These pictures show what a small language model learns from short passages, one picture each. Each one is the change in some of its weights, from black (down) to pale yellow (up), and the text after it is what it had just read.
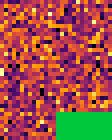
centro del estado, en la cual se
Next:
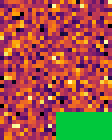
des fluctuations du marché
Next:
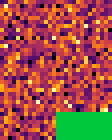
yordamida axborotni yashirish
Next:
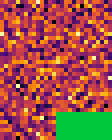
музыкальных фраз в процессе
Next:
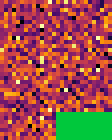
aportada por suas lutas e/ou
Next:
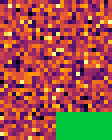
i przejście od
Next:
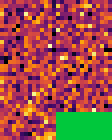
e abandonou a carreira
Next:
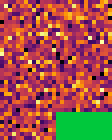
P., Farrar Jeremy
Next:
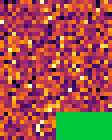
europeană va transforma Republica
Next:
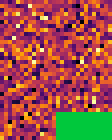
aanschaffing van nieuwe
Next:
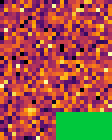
Kasalliklar distrofik,
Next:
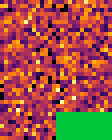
les dépenses de consommation ne
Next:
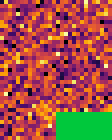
fundamental saber de que forma se deve
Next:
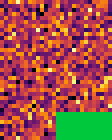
Doutorado em Programa de Pós
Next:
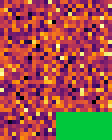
которая варьировала от
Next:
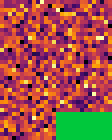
ro'y berishini hisobga oladigan
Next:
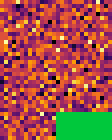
yumshoq tuproqli
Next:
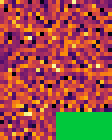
Anzahl von Segmenten
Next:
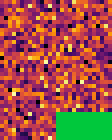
sociológica y pasar a convertirse en
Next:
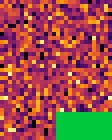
et le secteur productif. Au
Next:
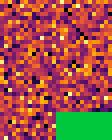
et Fabi, 1997 ; Nurcan
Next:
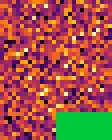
академика Жолтовского в
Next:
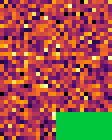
которые удваивают свой
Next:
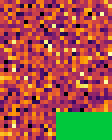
um die Vergleichbarkeit zu
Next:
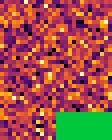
і підвищення своєї
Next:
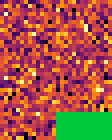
— a pedido, do cargo de
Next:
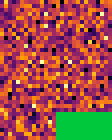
que se modificaram ao longo da
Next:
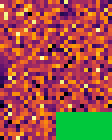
ва бу жараёнлар маълум
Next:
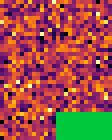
reabilitação baseada em análise de
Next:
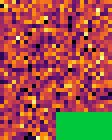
Occlufast Rock /
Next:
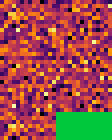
yuqori aniqlikda va uzluksiz
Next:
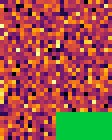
desses posicionamentos verdadeiramente
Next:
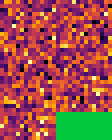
16. Lebensjahr. Als
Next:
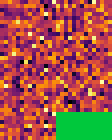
Gómez ML, Castillo
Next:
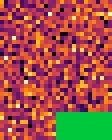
der Zugehörigkeit zu
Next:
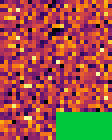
Marosim insoniyat madaniyatining eng muhim
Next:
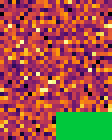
of the city. Key words:
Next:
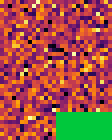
соответствует конвенциональной для
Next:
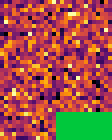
Majlisi Qonunchilik
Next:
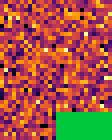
natijalardan shuni xulosa qilish
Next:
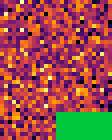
та інших документів,
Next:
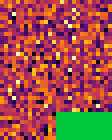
ágazatában csak
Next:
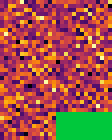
و درک تفاوتها
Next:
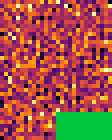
de concevoir des offres de cours
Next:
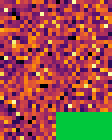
für alte Menschen schwieriger
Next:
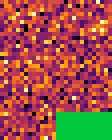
что существуют оптимальные
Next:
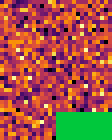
mamlakatlar uchun ham xosdir.
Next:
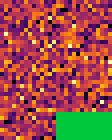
unishni boshlaydi. Nixollar
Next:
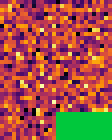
38; Stachelek,
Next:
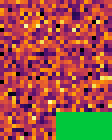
aos problemas e quanto à certeza
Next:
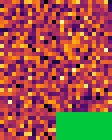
kommunikatsiyada qo‘llash
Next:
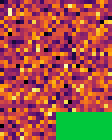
Estas organizaciones son el ICBF,
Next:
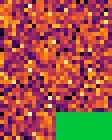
de cada uno. En países como el
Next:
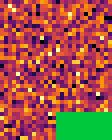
ривожланиш тенденцияси
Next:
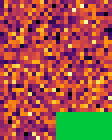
fizika, astronomiya,
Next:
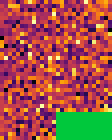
valorisant des terres marginales
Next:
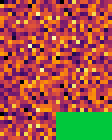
Günümüz insanı
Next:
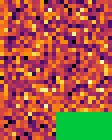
ва оворагарчиликларига,
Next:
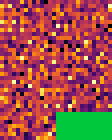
kun keladi". Bunda X
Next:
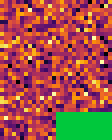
та найвищий рівень
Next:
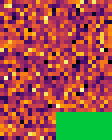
работу аналитикам. Рис.
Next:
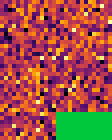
доцільне більш повно
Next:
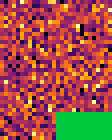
бугунги кунда фақат
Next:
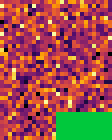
o'rgatish bilan belgilanadi.
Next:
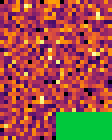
économiques pour les habitants
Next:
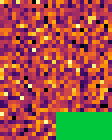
на возможные половые различия
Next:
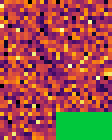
foi efetivamente convertida em energia
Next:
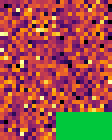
e krahason me vendet
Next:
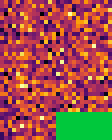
jeweils verschiedene soziale
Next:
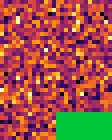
beberapa konten kreator
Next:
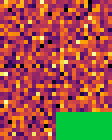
qilish; - 3) Axborotni
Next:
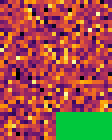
de as bactérias obterem
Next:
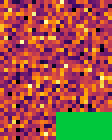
procesos internos del individuo y su
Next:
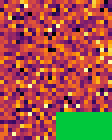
etildi. Bunga sabab Romeo
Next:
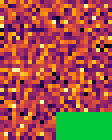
all areas where modern information technology is
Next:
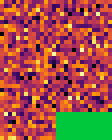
bolalar noto'g'ri va hatto
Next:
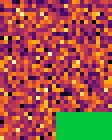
[...].* » Salmon dissocie
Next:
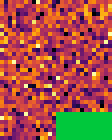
permitió formular alegaciones
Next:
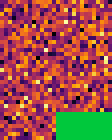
інформатики і розширенню
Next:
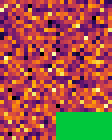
Problems. The Hague:
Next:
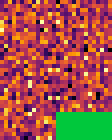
microfinance La population
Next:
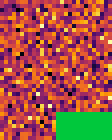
produksi, karena biaya rutin
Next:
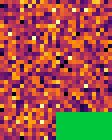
d'une concentration urbaine
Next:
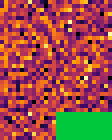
здійснювати самоаналіз та
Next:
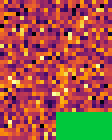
va pulga muhtoj bo'lganlar
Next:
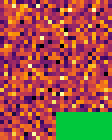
Axborot kommunikatsiya texnologiyalarining
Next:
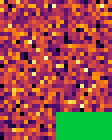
результате внедрения новых
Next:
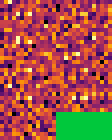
AIMED AT IMPROVING
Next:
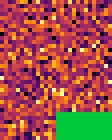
bir necha bor nashr qilingan.
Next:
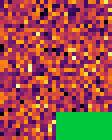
компоненти теорії навчання
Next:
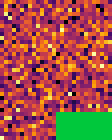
por lo mismo de que al ver a toda
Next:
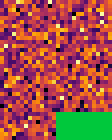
олади. Аммо бу ҳолат
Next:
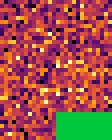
матрицы. Клетки
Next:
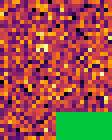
were detected in 46.6%
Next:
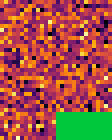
por la expansión de luchas por
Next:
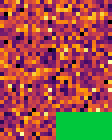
также антиэпилептическая
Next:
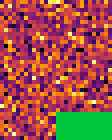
rejalashtirish va amalga oshirish paytida qaror
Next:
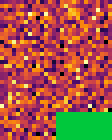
bo'lmish yoshlarni ijodiy
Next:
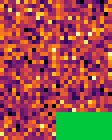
являлось установление
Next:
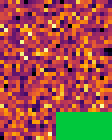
9. Hasil Penilaian
